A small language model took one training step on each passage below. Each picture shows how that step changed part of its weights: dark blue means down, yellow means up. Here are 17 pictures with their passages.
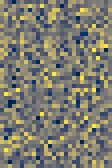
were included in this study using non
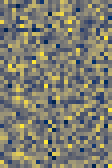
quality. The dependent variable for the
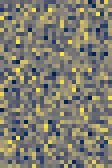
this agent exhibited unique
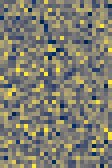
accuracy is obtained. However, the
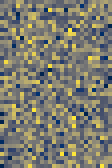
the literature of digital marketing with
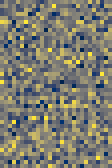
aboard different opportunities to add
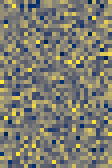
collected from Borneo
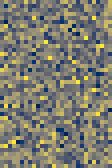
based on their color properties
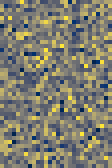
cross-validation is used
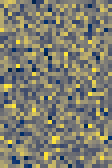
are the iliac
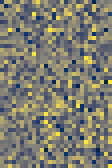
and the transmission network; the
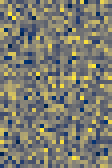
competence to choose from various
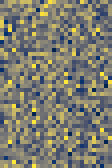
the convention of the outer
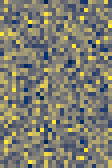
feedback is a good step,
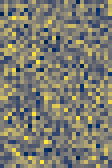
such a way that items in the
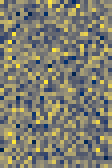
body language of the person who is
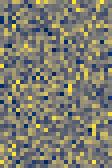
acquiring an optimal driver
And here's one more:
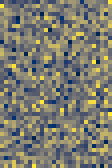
observed in the formation of terms from
